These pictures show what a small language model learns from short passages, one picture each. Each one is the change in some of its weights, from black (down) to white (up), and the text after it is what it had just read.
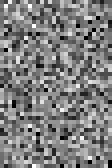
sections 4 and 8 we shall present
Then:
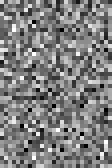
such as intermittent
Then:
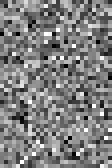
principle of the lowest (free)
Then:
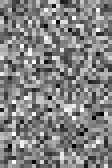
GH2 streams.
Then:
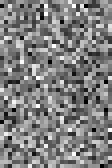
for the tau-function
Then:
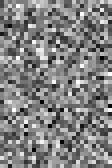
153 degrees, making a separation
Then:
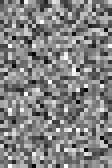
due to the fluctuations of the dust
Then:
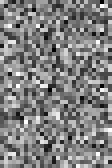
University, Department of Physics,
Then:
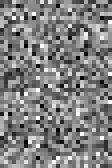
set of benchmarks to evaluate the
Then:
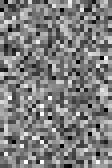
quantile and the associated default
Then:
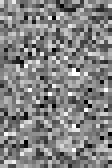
upper surface of the conical
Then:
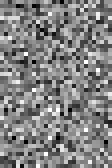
cross-ply specimen
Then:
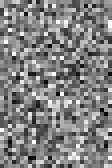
is a small segment of Fig.
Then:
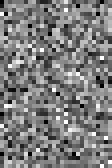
temperature dependence of the electronic conductivity above
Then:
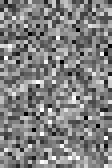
the delay time are finite for long
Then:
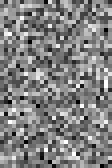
be tuned by varying the parameter
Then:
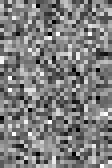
distance from the parent galaxy and
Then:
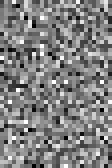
necessary to determine what should be used
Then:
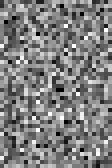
$\lambda V_{0}$, where
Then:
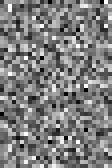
fluctuation levels which can rise up
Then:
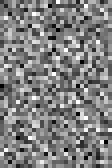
for expended computation efforts and
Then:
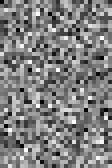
36 events in our analysis of
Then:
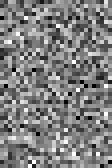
coupled together by the hopping
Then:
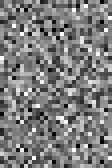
galaxy pairs at all redshifts leads
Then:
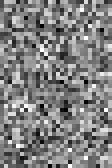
\end{equation} We can
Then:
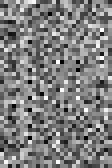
past HST observation and the recent
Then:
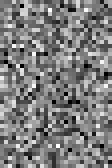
scaled velocity gradient. In both
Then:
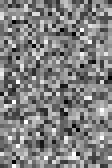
us first consider the decays of the
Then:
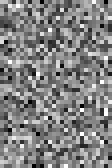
must be performed by considering it as
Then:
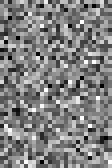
our method can not distinguish special states
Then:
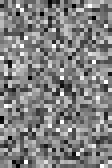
of the Proca cloud within the
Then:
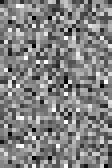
coordinates, it is convenient to define
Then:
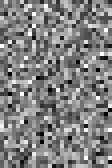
described by a weak coupling region of
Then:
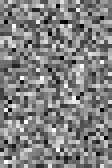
one of the outstanding
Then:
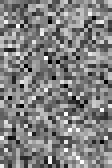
initial photon in the process \be
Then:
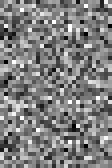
insulators the number of states with
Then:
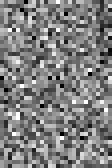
(labor, tax,
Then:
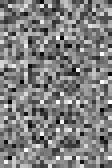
Due to the limitations of each
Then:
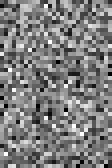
that in the large black hole regime
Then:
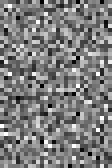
methods have been introduced such as the
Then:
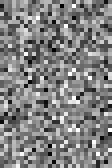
certain value of the $z$
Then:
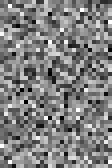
matrices, allowing for real-space
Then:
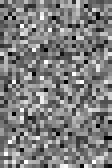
-Y$ (-Q is the
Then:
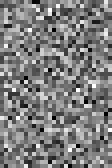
properly with $\Delta_{\rm
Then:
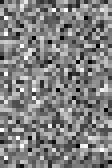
prediction intervals and higher coverage rates due
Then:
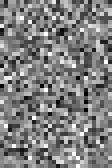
in the dressed state basis
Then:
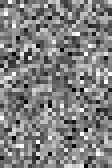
is the skew-symmetric
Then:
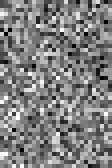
nesting vector, guided
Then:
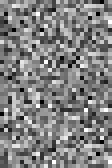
From our analysis, we found that
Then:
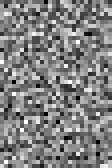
g-factors of the ground
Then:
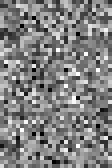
Note that the transfer matrix of
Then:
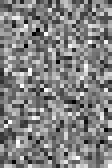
quantum key distribution network. ##
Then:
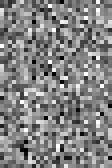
a form of (gene -
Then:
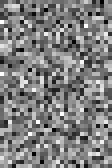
an operator-valued generalized function
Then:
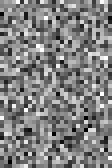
allows to choose, at compile
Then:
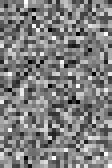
technique for finite-temperature dynamical correlation
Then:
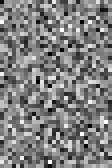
tractography shape measures over
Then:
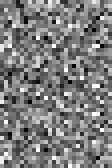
\int_{- \infty}^\infty
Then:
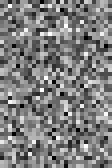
matter sources. However they do lead
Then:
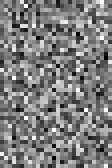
``OFF" counts from the
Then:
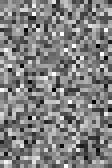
obtained for $\phi_0$
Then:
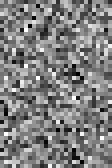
are due to the dispersion of the
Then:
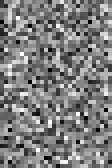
semi-detached systems with
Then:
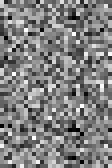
the quantum-fluctuation method
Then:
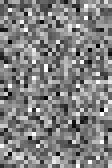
3-body terms are fed
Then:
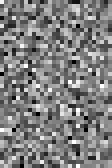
flash layer} I have computed
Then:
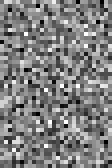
interpolating function with more model
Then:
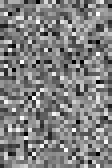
Brown-Rho scaling
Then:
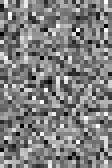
well known that combining the
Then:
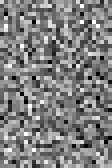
up to~7~blocks
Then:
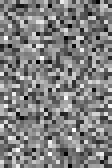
Whelan et al.
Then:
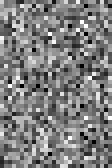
\par We presume particles
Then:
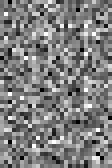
-\frac{\pi \left(
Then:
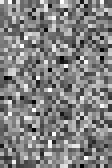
of concept, we apply this method
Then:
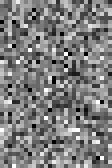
prior density function $\pi(\alpha
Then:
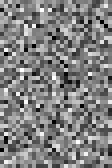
refers to the vanilla
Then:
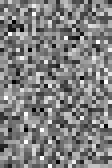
unlikely to be physically
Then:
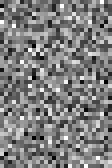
it must be because the two sets
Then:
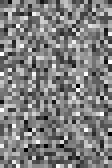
understood in a mean field analysis.
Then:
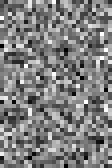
a surrounding in which the interaction of
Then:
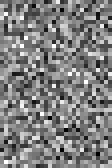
of the triplet and singlet
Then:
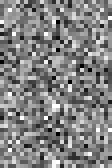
framework is that, on the one
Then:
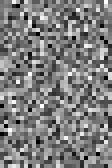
remaining directions irrelevant to our
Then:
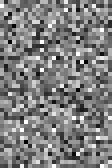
of the 3D-printed
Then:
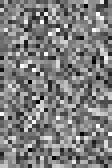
politically sensitive details.
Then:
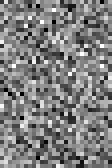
In both graphs, vertical bars
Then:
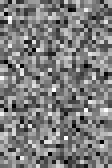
produced dark photons. In our recent
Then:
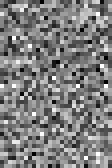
corpus directly. Since we
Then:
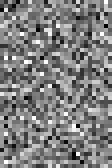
reconstructs well the shape of the
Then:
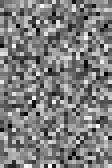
successive replay. The
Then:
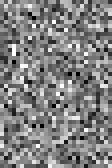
we compute spin-dependent kinetic terms
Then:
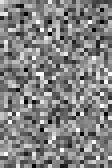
to be named, and provide
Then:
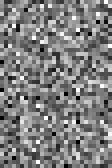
any other equation that relates some
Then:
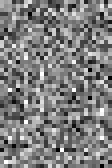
the experimentally demonstrated instability of the
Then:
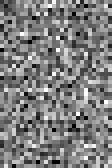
more complex situations. Although approaches
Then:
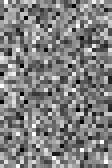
\vskip 0.2cm
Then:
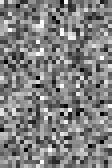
UQIP Instances.
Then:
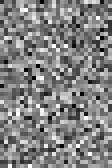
for novel theoretical studies, going
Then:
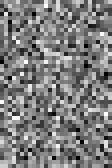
a modular manner. Thus, it
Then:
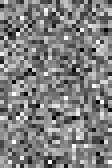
up the result over $\bm
